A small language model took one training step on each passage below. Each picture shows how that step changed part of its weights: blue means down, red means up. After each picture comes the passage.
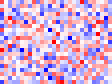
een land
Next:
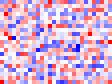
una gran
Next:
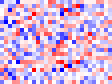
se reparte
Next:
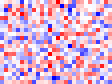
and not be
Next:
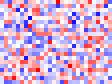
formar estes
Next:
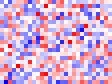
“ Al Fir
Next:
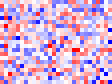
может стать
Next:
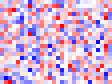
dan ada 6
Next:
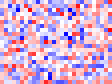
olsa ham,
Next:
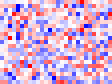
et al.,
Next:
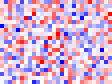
history of
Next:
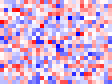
süt bir
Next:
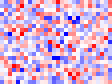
but has
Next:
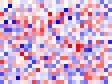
no curso
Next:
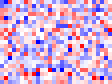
için bir
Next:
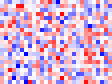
fontes por
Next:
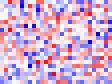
se torna
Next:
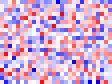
активы до
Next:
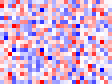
роль в
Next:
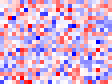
organizations for
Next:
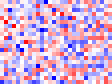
Rica y
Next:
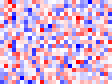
civil en
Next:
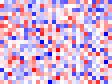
еда. В
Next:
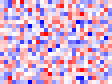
intilish va
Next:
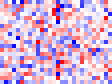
Ziele und
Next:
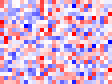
la colaboración
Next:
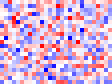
e só o
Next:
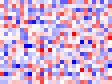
слов и
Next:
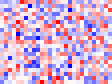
etkisi ve
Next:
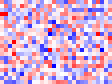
de Estudos
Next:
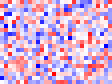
to kroz
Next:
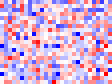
не може
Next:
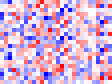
peu plus
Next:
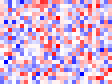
do discurso
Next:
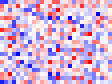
még nem
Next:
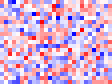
sich auf
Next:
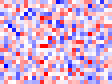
por área
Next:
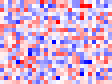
uchun qabul
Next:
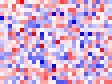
haqida -
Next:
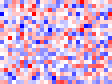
et al.
